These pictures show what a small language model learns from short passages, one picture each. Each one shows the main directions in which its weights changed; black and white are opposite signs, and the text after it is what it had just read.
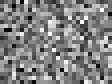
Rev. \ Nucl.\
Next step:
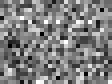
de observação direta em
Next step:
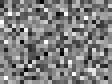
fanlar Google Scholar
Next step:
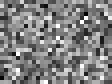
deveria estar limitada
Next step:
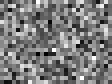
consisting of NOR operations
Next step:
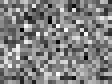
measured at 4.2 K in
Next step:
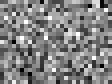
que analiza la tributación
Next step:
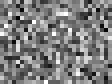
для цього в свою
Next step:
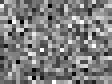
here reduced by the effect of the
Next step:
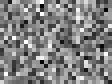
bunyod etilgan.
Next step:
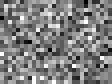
is being used because it is quite
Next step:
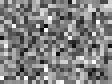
cylinder. In order to place the
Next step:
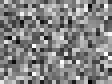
energy $\varepsilon_i\propto
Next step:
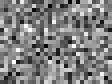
of $p_T$ can
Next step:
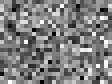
actuel d'accès,
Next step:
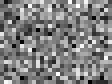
calculations show that the calculated excitation energies
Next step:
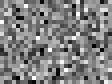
the KS affinity
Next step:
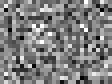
voltages and the thickness
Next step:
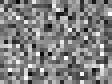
sektor domestik dan
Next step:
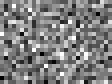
the Top‑1 classification
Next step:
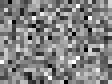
must be kept and monitored
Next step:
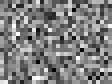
are also working on improving
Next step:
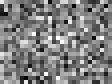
think that multi-agent
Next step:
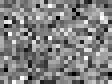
the different gas density profiles, the
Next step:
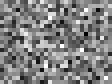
exponential happen in other
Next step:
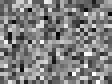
religions ont 19,74
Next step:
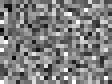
y 8 del Convenio
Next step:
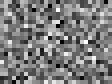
read from these. The important point
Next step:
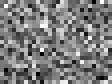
detail into the relevant acts,
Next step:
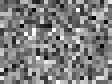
This consideration, which is not
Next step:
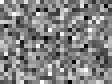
brist på samband
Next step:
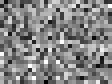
example of a spin-one gauge
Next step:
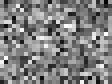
the drive axis. The model
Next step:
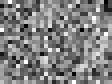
gauging matrix formulation.
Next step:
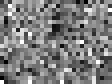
керак эмас.
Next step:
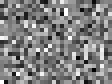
olib ketdi.
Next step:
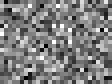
juga harus mengerti
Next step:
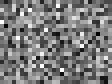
estão cada vez mais inseridos
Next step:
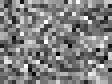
for evaluation when without ground
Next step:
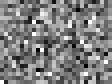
Raman response} The mixed
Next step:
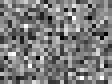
data at 160A GeV
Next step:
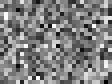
coils. Note, that the
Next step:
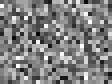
redundant information about edema
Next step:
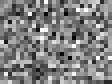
polarimetric measurements provided further
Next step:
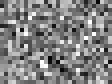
e outros (BRITT;
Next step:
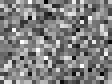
erzielen lassen
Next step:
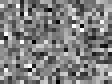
vicinity of the region
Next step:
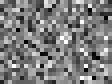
tengan copyright.
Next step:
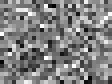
happens in an infinite cosmic
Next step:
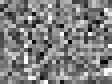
graph with metadata on
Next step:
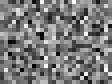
de promover un desarrollo que
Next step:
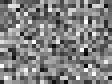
gap cannot propagate through the
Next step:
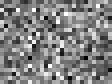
dikkatini işe
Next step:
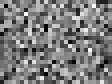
was no way to decide
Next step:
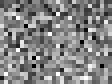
países, uma vez que a
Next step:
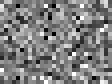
characterized by self-organization
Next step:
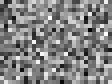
parallel strategies with two unified
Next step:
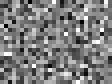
quantitative agreement with theoretical predictions and
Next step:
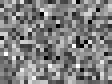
fragments. We show that our
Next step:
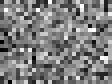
function generator RIGOL
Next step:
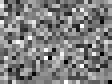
a comunidade são um momento
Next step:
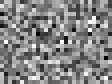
—, ainda é notável a
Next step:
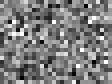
value of $\Delta w$, the
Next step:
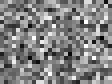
subchannel. As we
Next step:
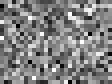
el logro y funcionamiento
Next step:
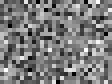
ц/га, лалми
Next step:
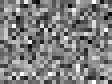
permitem verificar se o
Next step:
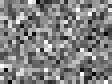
Far ): In the above
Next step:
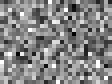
more prevalent, adaptive
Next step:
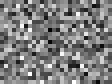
oldin o‘rganilgan
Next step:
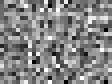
be a surjection. By
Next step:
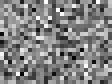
der Pädagogi- schen
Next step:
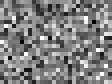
on such strong coupling to realize
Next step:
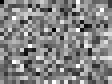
Literatur: [1]
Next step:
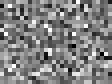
gewijzigd ten
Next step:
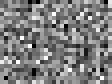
de overname betekenen
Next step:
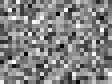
Самые значительные
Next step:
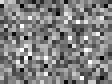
toracotomía, puede
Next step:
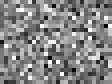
lenses, lens
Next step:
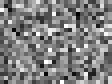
been computed in the metallic
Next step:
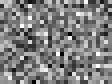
by carotenoids and
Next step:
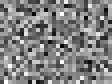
speech+music was
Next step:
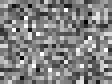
atom systems, the virial
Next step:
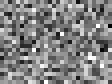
Puntarenas, Costa
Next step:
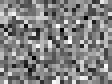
sistemas interconectados,
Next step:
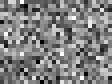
Carolina Press,
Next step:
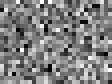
tiempo libre, las
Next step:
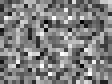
% ни ташкил
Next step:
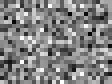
further propagate the previously obtained
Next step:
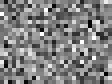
IP que accedieron
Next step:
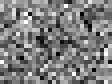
national qui fonctionne comme
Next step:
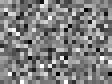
jiddiy yoki
